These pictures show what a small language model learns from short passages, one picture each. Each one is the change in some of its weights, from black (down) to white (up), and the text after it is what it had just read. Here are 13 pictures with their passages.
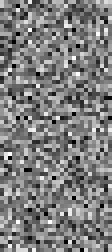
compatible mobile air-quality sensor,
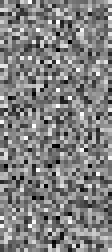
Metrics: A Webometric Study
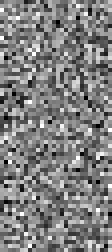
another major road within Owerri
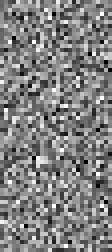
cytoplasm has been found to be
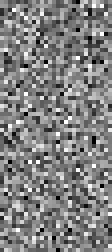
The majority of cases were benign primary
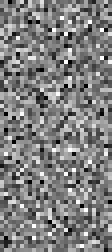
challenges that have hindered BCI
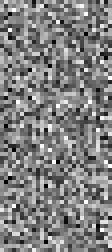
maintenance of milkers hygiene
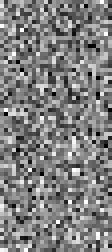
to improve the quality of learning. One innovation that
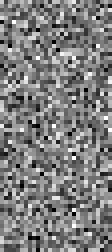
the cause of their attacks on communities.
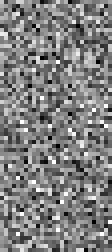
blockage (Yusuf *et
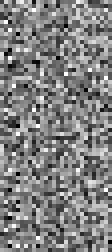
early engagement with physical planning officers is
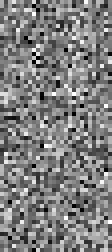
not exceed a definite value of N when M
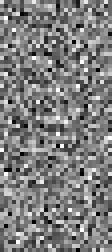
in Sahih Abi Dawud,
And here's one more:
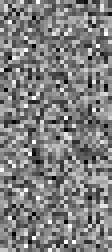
analyze the dynamics of pelvic
